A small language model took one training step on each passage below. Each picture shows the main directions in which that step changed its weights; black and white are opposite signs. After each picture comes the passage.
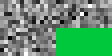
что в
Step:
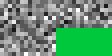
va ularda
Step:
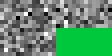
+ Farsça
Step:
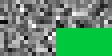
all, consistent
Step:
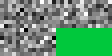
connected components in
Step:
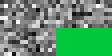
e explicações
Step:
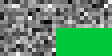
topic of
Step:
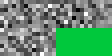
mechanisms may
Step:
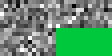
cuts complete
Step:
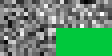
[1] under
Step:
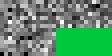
communication. This
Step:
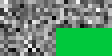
n$, where
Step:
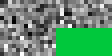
u^* such that
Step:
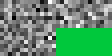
stressing results
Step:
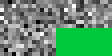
patient. As
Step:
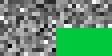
from it. It
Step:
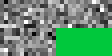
be more restrictive
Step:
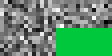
guide for the
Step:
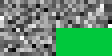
to the vein
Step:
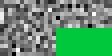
bearers at
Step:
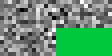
para construir
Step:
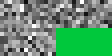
a Hovey
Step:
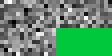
cup product.
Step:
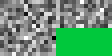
was needed
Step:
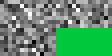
elaboration on
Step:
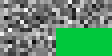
- Does
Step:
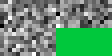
on doing their
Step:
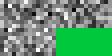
4. Ancho
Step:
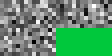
пір не
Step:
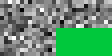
que defendía
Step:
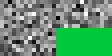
age range
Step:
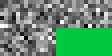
table lists all
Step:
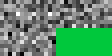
will {\em
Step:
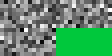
the problems in
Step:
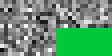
This is exactly
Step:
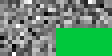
в общем
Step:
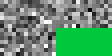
with a species
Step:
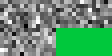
renewable energy
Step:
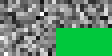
for students to develop
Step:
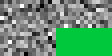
mode is
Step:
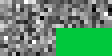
lieu et
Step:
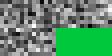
The classical
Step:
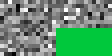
interests with other
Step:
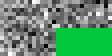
of relationships
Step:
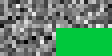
the standards of
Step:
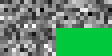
vor – ein
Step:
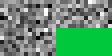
of WP2
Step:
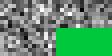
increase did prove
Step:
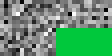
take \[
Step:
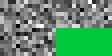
1 Result of
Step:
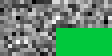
task of
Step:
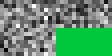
to shifting
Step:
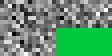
larger sample size
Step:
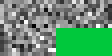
the particular case
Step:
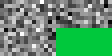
but rather
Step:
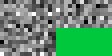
or {\it the
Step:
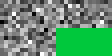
calculations were
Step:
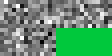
was examined in
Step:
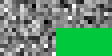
with angles
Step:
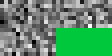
may lead to
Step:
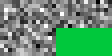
how he got
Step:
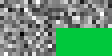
and activity for
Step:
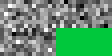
will be called a
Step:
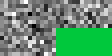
a function of
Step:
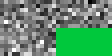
of $x$
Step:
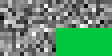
near miss
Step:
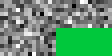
stroke and
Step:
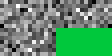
because the paths
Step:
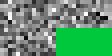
indexing system
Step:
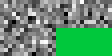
ҳар бир
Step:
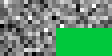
Moreover, for
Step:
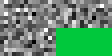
Claim 1}.
